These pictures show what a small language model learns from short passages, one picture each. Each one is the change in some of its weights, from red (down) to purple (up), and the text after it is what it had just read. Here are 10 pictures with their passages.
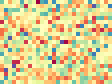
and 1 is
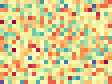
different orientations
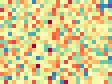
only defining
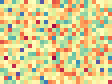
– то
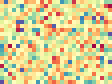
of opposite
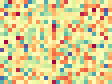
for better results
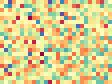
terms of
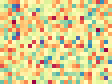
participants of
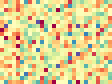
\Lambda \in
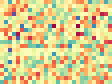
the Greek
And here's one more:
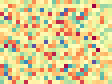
is doubly
